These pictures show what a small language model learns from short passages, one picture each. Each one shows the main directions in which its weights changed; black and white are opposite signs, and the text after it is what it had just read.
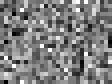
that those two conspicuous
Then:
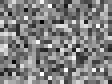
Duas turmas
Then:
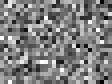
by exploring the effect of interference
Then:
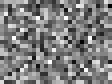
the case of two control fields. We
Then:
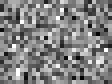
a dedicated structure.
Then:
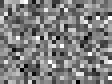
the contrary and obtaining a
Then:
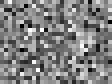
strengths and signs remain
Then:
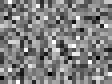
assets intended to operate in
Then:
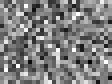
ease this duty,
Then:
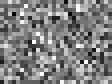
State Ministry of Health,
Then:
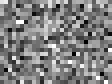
9th October
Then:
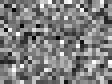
spin-orbit interaction of host
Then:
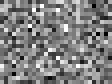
problems [8-10]. Research paper
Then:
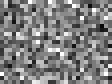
promoting democracy as
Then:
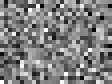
uncontrollable and shapable
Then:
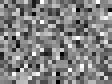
principles are described. These
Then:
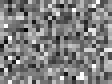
the brightest source among the
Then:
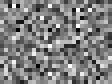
STEP also aims at
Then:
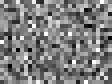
contained in the Bible cannot be
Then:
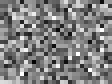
and open circles
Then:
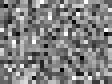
oldest educational institution in
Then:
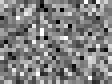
lookup table the causal
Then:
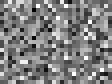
and social computing** •
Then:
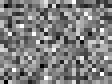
Ukraine Innovative activity in
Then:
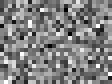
and after a simple computation one
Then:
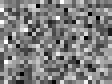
the rule of law, invest in
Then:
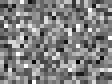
used as a surrogate for
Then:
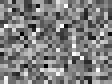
Note tree pavilion
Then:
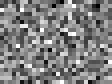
prognosis prediction using
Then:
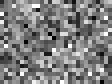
collapse. Drilling
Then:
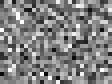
1 and 2 of site 1, it
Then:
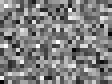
is important to use suitable
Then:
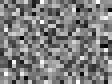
principles and behavioral models
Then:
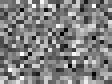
expression for the CE cross section was
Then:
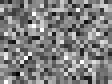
w_i < \sum
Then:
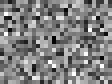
is usually around the activities expected or
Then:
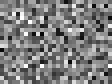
in Brazil and discuss the
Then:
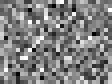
bent to a radius of about 30
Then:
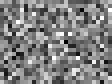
value education is to help young
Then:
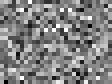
= \begin{pmatrix}
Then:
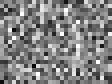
is not applicable in this case,
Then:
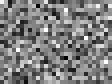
in Section 4.1, by
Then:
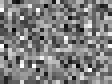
in the HTDA part. The
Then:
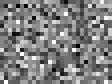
of reactant activities, temperature
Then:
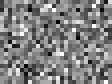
framework. The construction and the main
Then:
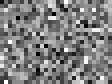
value of $s$ is
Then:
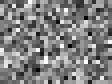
is made to the contribution of
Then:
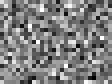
international partners from the
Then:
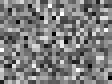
In the other picture, called
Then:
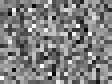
of the hydrogel has been
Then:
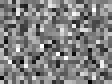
pitch as a fundamental
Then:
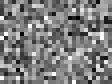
or viewpoint to better understand what have
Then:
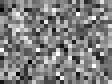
distance, and the time series of
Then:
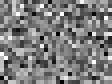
we evaluate the integrals by
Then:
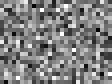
compared with each other in sequential
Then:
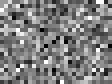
absence from: Department of
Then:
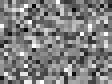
metric then tells us how similar
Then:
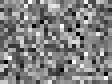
N and S hemisphere
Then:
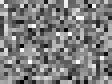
This was suppressed in Fig.
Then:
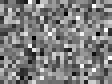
to the product of two quark
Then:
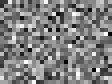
gas sampling, respectively.
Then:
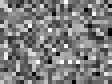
grows through consecutive
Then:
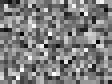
Ecosystem), under grant
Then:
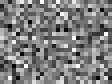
phenomena such as chirality
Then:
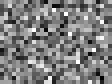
technical education is on the
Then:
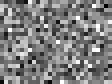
to the construction of the
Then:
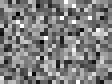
bigger than the average, but
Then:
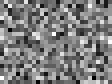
detection devices in the form of
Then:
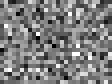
based on larval population
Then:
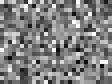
of Cultural Heritage.
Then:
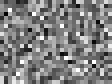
the individual exclusive modes depend
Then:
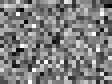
\\ \hline \end{tabular}
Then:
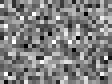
passengers. Alongside
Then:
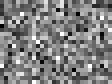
case, we find a first order
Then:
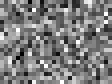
characteristic is obtained by choosing
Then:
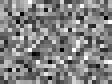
20 “conditionally healthy”
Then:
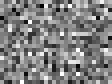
Restrictions (1) and
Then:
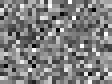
cytoplasm membrane or
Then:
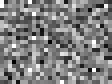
audio effects such as delay,
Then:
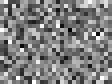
1 M solution is plotted as a
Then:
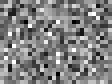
Ethics. As a result,
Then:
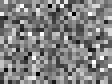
the interplay between photochemistry
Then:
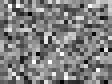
model of the thesaurus
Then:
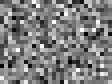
the other hand, the instanton
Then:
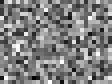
circumferences, the accuracy of
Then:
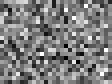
the loss of the identity of the
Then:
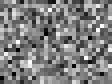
values. In the small plate distance
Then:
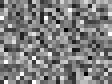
must bear in mind that the
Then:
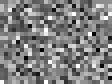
diffusion and energy loss (see
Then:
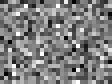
global regime to reconcile the
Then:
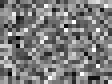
users of cloud services to deploy
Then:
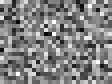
on the $T_n$ to
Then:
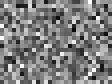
maps as a teaching method.
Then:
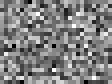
recorded in the Table.
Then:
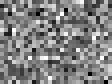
the light intensity may decay over
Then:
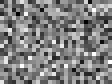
(IACTs) located
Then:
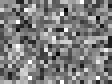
the mean and standard deviation of
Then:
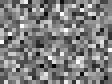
states with negative norm, so called
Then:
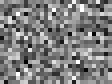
ILC provide an unique
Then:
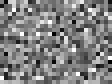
to celebrate the
